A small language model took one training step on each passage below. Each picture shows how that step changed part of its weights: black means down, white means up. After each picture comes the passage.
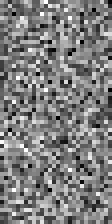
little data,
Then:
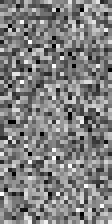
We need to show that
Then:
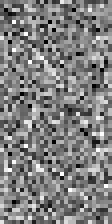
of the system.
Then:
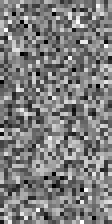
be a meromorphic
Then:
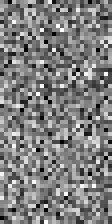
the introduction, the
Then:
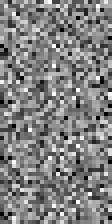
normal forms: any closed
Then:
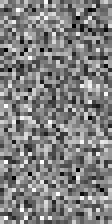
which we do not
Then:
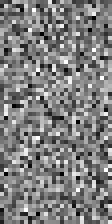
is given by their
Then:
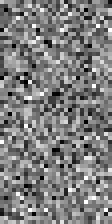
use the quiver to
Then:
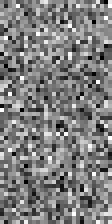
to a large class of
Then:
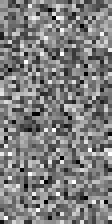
as $\varepsilon \to
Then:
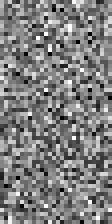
$\psi$ is
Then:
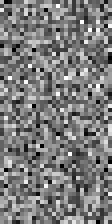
part by NSF
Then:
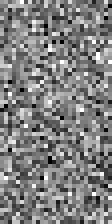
varying the parameter
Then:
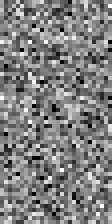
number of unknowns
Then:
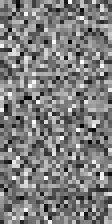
is known to hold for
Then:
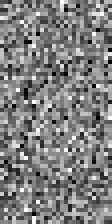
bounded. Changing
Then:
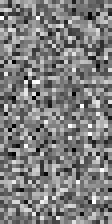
theory was continued in
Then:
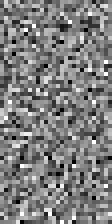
closed Jordan curve
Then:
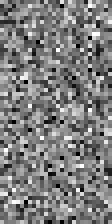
Znk} for
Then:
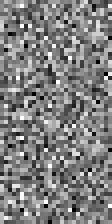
(ii)} Let
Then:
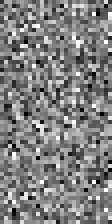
is generated in degree
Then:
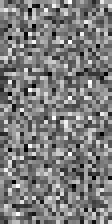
thank C.
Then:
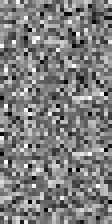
the marginal
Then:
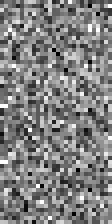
applications, in fact one
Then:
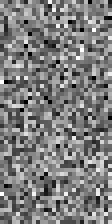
until the next
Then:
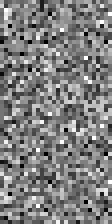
Since the two dimensional case
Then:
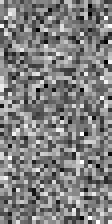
a set of nodes not
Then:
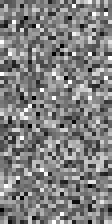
Let $a$ and
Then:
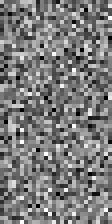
together with the initial condition
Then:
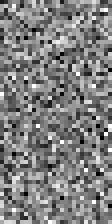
knot dependent part
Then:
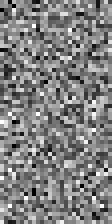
of detection
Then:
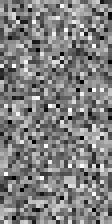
for comparing two
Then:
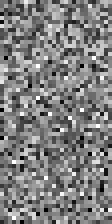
be obtained from those
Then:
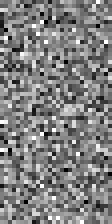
provides a solution of the
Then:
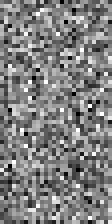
cycling example is
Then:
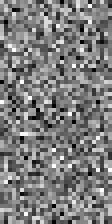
$k$. Therefore the
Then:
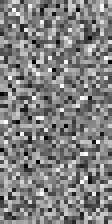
verify that no such
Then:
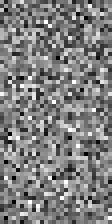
that one letter cannot
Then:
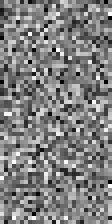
by the Programme
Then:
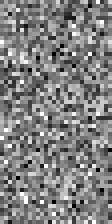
Let $k$ be
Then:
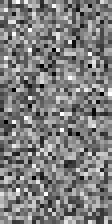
of Theorem~2 was
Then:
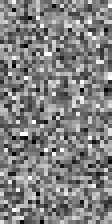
n)$ for which
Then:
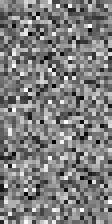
normed spaces extends
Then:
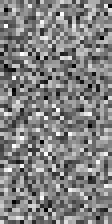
of the principle
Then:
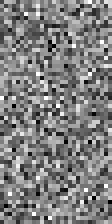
and its relatives}
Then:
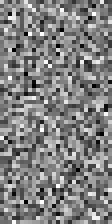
purpose we will
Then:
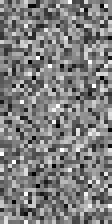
notation $M:
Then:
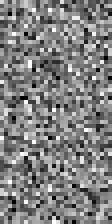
paper we prove that
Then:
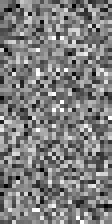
only if $A$
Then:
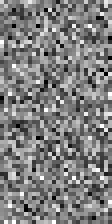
partitions corresponding to
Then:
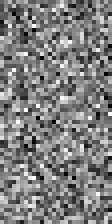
Actually, the
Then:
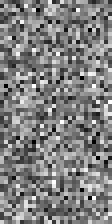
and future
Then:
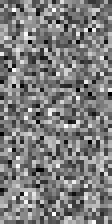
and let $I$
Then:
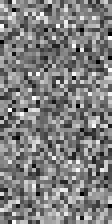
holds the highest
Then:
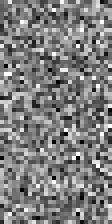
immediately. The proof
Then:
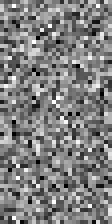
postulate the
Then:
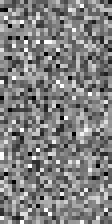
the boundary layer at
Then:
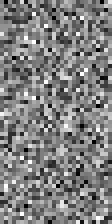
\rightarrow p_P
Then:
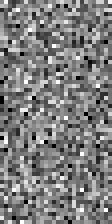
a multiplication on this
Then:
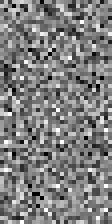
of the inverses
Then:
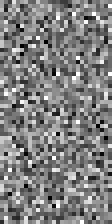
have used the following affine
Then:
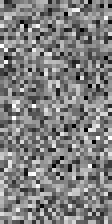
by $u$, and
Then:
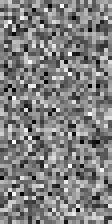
] one could invert
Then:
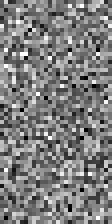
that Riemann's theta
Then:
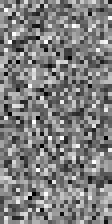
is of order $\log
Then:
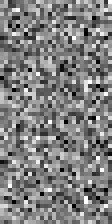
In this paper, we
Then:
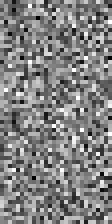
\lambda \in
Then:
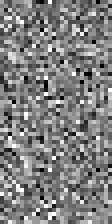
concede that
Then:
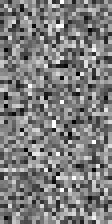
are necessarily
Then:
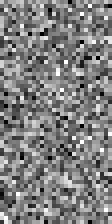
opinion, it
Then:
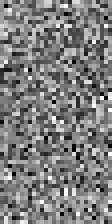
resulting graph is still
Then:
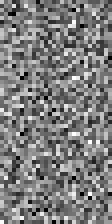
with respect to the
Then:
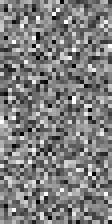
of gamma functions
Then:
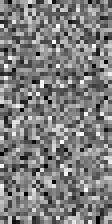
the real part of
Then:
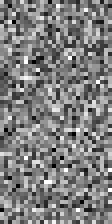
$N \setminus
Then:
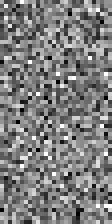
exists the family of
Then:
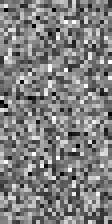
$\Lambda$, and the
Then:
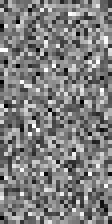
such examples, since the
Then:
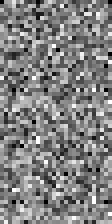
I_\alpha f).
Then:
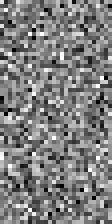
a multiarrangement
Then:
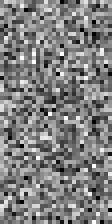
res-vector} Suppose
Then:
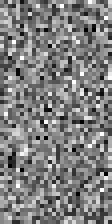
\PP Some
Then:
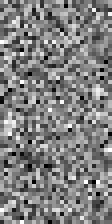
all }w\in
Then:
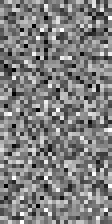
of the natural map
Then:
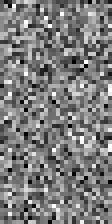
further analyzed below
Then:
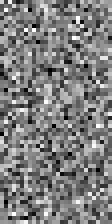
geometrical shapes
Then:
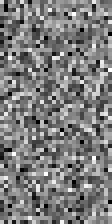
there exist smooth projective
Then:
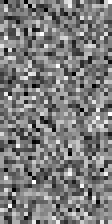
In practice,
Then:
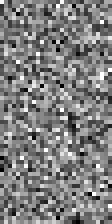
optimality conditions.
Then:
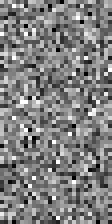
Sets in
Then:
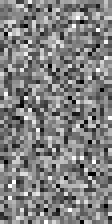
has none, we
